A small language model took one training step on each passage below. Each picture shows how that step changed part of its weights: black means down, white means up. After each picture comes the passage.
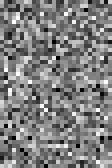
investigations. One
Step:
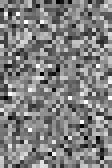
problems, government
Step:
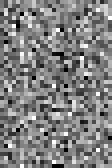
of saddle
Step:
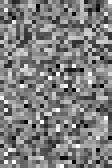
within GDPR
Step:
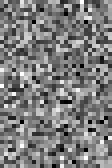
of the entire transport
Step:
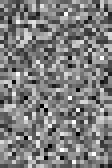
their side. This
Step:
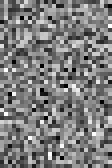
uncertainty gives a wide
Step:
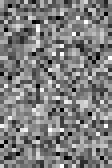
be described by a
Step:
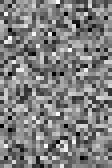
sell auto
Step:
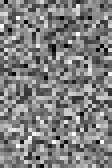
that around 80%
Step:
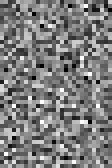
vector of each
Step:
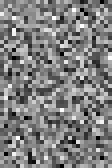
in addition, one
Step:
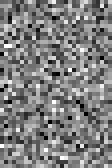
are available through the
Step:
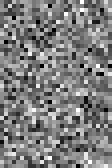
the nematic
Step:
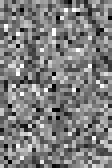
toolkit that
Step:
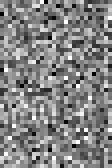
\noindent where the
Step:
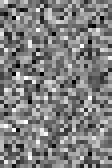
asserted that
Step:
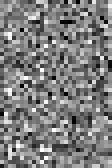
applies a measurement
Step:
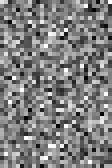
Another very pressing
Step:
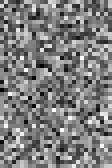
the vector of Lagrangian
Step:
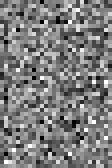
framework; and
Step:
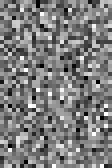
impact of market shocks
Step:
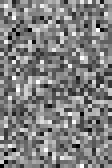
form for components of
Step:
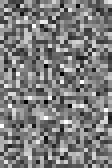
related CA in
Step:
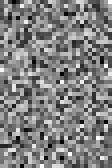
in their home,
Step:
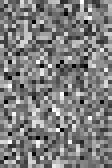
of free functions and
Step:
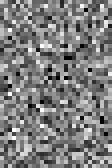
spin singlet
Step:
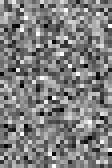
readers to
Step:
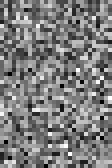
simulations. However,
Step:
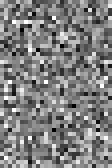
stress hardening
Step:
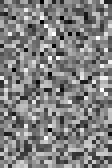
The virus
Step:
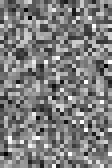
cases, with the
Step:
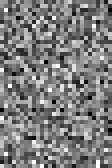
mixing-length model
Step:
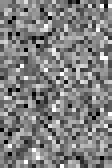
be reformulated
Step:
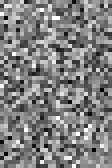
the statistical tool used
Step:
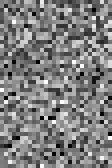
estimators to do
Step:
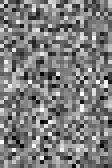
the transmitted
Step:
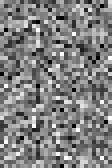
be caused by the
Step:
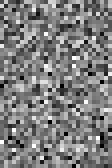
the sample when a
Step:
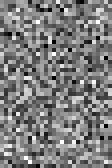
protocol improves such
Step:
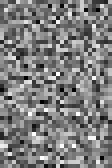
matrix acts on a
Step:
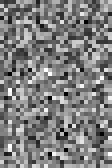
human signals.
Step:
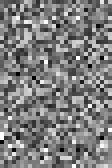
producing the final
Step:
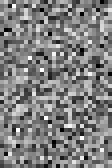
can be computed in
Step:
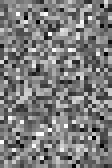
the detector resolution are
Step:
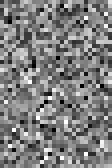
and its impact on
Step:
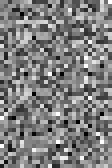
heat transfer from the
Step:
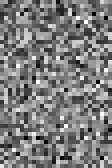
terms refers to their
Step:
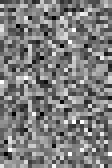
intervention methods, as
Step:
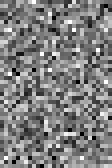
Two Micron
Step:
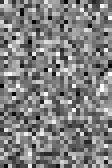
not on the growth
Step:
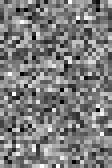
may not exist.
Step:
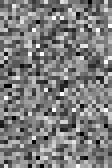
how it is possible
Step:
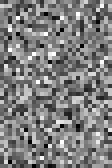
model generation are therefore
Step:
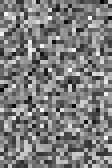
multiGeV photons within
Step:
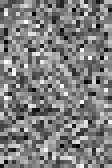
method for solving the
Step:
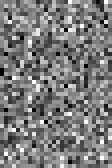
very broad ($\rm
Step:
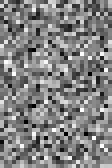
the results for the
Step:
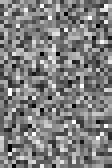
the divergence.
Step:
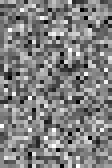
and common sole
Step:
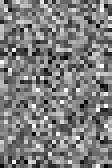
cluster-size DM
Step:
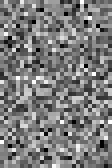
rest of the article
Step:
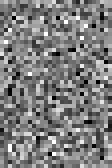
subsets, they
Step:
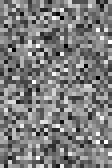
even though there are
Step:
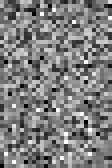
showed 4-8
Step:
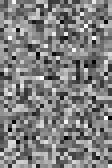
draft a
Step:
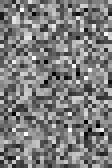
small flock of
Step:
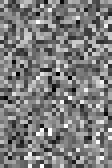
one, which can
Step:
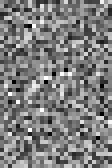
certain fundamental principles,
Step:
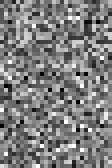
interactive and complex
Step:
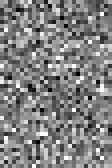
shows that the constraints
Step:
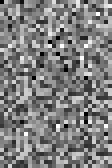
of peripheral
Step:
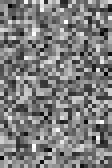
our dataset due to
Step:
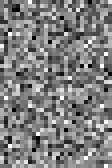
Measurement with
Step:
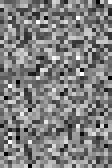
there is a
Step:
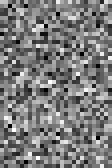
then numerically search for
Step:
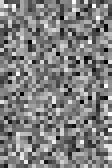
acetone +
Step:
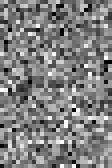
density y =
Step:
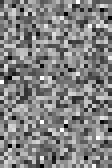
but challenged by
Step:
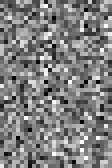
two particles,
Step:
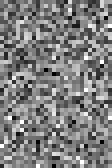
characteristics are randomly selected
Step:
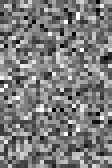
article is to present
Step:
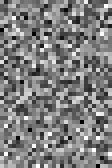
the calculated data,
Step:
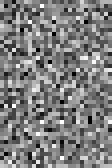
higher scale. Each
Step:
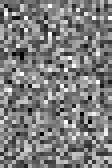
infrared wavelengths of
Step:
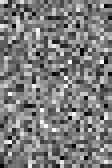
These results are plotted
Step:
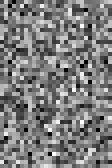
continuum data,
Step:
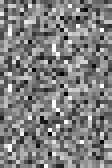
Dirac strings without
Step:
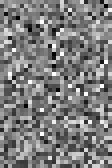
police are
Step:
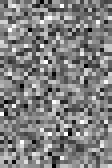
two statistical moments
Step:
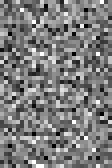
the sub-box
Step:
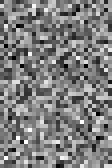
to the agent,
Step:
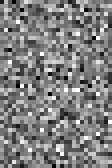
$\Delta C$.
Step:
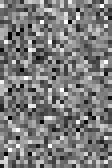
structure will leave
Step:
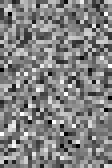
for improved application performance
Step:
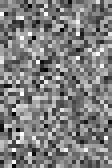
tabular form
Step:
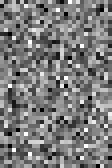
and reliably rec
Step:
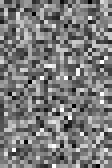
analyses will not be
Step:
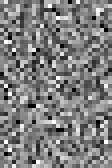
amount is received,
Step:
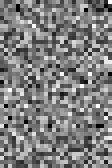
comprising 80 unit
